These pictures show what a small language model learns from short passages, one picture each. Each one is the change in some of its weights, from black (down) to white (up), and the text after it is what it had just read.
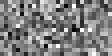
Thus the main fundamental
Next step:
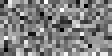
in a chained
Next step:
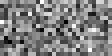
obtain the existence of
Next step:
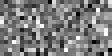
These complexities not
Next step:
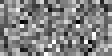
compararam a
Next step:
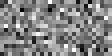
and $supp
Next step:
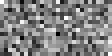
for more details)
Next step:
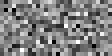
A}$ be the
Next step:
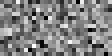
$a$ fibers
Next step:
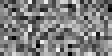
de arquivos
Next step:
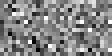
exponentially. The
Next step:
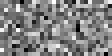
que no hay
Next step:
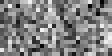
both multisets with
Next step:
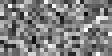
fixed hole gas
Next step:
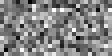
of P-arms
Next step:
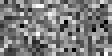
constraints, and
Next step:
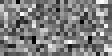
on fixed AED
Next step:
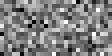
construction for $\clow
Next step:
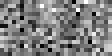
per week, we
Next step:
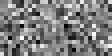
stripes with
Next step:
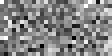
sinks are
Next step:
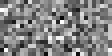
quoted in Eq.\
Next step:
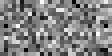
a change to the
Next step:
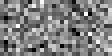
start with an
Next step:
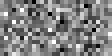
to a technological
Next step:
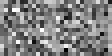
the constraint, shown
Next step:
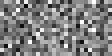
which will be most
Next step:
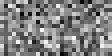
the high dust
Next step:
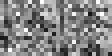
the the experimental
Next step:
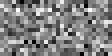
function $F$.
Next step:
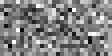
and possible new variables.
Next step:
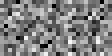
\subsection{Proof of
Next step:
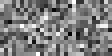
use criterion
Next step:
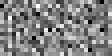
thus introducing
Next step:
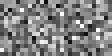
when using MCCI
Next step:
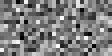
la subjetividad
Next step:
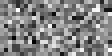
heavily on the
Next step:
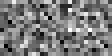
desse estudo
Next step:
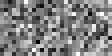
the following crucial
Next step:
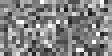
obtained as the components of
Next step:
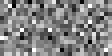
copy of
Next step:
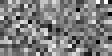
under the involution
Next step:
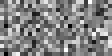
not only the fitted
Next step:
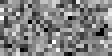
to the nuclear
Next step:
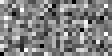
ta‘minlash va
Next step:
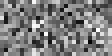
this country
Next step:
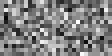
with a Gaussian
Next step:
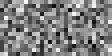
diagram. 6.
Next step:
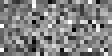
studied separately
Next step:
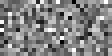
provide a framework to
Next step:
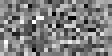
S}$ is complex,
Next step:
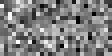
the scientific
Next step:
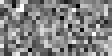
in the medieval
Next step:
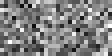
algorithm to initialize the
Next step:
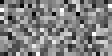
is finite when~$\epsilon
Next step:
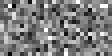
Hardy space
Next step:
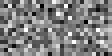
the Sky,
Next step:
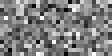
issues. These
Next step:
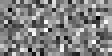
are used below.
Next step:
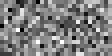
MI between two variables
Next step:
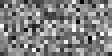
large logarithms
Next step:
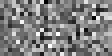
și pe
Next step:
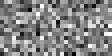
\geq \ln
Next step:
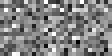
More generally,
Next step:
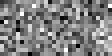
we show that generalized
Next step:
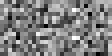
is well known, the
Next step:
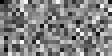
PT Bumi
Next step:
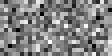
as desired.
